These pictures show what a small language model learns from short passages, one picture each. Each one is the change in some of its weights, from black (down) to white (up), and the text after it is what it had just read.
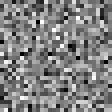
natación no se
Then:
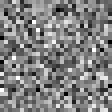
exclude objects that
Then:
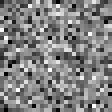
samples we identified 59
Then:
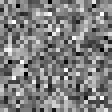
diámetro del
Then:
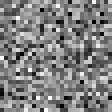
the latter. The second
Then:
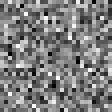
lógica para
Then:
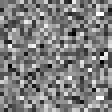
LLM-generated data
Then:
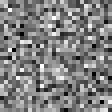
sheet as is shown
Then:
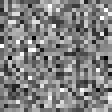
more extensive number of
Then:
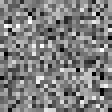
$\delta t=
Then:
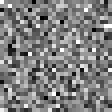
— zamonaviy ta’lim
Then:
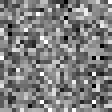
by employing the storage
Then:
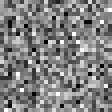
zarar manbai
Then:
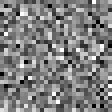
Italy 8.
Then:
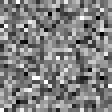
switching of
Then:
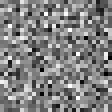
Avvalo biz
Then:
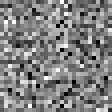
ODD spending
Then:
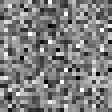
seleccionados en
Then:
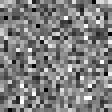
and subsequent
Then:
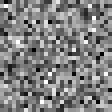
полеты на
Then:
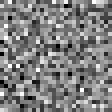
des personnels
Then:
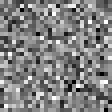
dose (median
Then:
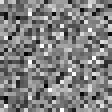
many different existing or
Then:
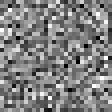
a sustainable energy source due
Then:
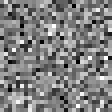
a Fisher information
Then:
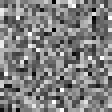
resummation of
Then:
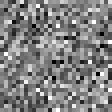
was determined & formulations
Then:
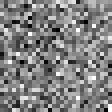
учебник и
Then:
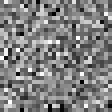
the Feynman
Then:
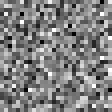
work investigates whether a
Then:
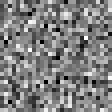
monitoring and alcohol
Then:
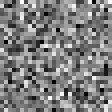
montrent que
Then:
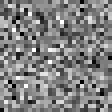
solve the so called
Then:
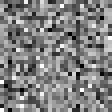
listed by both
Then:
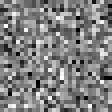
thing he is introduced
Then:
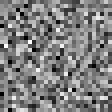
darajasida turli
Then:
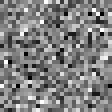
perceive the challenges usually
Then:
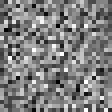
su alumnado
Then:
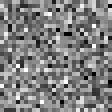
dynamics for the parameters used
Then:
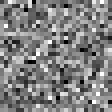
e sua Cultura
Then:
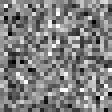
but as a structured
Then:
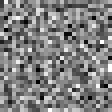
square lattices,
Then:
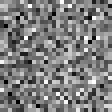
амалий ва
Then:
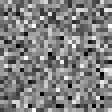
electric potential. However,
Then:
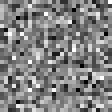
of the coordinate
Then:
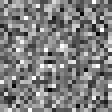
followed by mouth
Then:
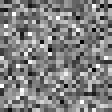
whereas, 1 is the
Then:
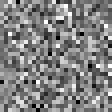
janr bu –
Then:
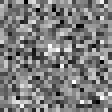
German University*.
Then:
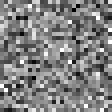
with photos of the
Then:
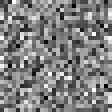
motivated on symmetry
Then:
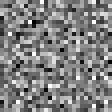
Bu yondashuv talabalarning
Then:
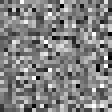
is classified as a
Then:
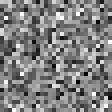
siyosati va xalqaro
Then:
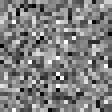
проведения научных
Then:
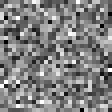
the solid waste management
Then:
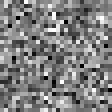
is not faster than
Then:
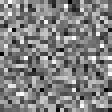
call it sol1.
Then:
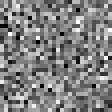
a-N for
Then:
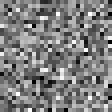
qui apprend la
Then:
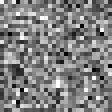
In the last few
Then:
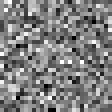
appointed members of
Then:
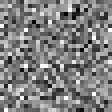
maxillary arch
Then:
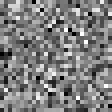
and $V$. One
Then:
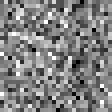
Assembly Centre
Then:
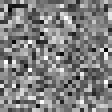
especially the selected fraction
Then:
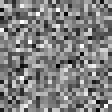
the ground plane, be
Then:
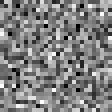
in the differential
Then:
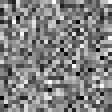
R value, K value
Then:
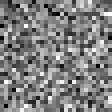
address classical barriers
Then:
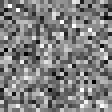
many hints that
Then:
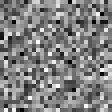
one order book.
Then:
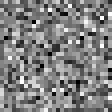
to trigger
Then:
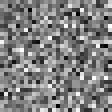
from past wealth
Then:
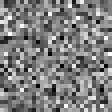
de concentração das
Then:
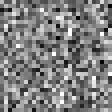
limit is nearly independent
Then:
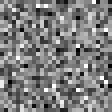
la embarga los
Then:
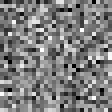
comm.). Two
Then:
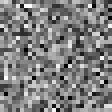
(178 variables)
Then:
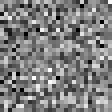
almost vanishes around
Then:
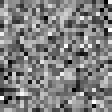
equilibrium distribution. In
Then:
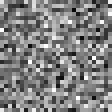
with one or several
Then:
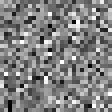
davlat borki,
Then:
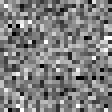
other observational constraints.
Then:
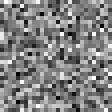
purpose of high control
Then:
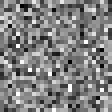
be obtained efficiently by
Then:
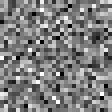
results and the organization of
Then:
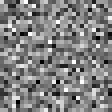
assessed whether it is
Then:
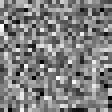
their trends are
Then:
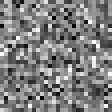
masses and spins of
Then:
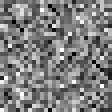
ovaries. These
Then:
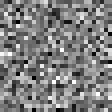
are found in students'
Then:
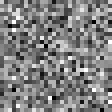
,a)$ fails
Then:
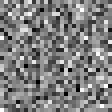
aumento da
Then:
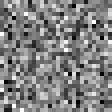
dominated by variable
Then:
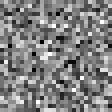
set, Ugo
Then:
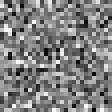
is kept within
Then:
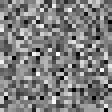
hazards and health
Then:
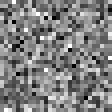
of level spacings
